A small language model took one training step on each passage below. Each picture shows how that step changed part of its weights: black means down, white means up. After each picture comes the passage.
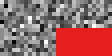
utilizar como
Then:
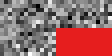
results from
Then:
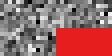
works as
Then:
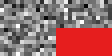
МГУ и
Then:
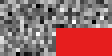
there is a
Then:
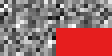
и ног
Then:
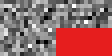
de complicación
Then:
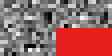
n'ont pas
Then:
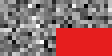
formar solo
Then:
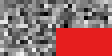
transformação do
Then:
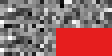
onde a
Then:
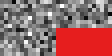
recursos de
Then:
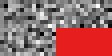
is good
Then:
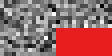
en deux
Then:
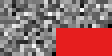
- среда
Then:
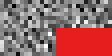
Sciences, The
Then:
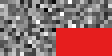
asoslari. –
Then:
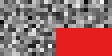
uchun uzoq
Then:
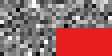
resultados no
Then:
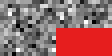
Rech: a
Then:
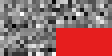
im modernen
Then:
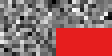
au fost
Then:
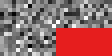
manter sempre
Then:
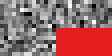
aos seres
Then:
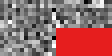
hamda rivojlantirish
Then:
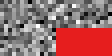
las distancias
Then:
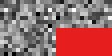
SAI no
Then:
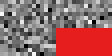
the scientific
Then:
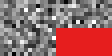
Docentes en
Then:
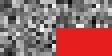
constitui uma
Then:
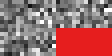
esso ci
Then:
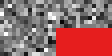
le han
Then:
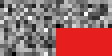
har doim
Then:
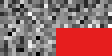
– Текст
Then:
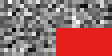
а также
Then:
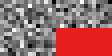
penting dalam
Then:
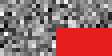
the influence
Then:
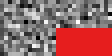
out in the
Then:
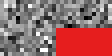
pasar dan
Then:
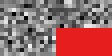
ways of
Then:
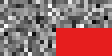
verso la
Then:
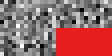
in this
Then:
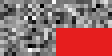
bolalar bilan
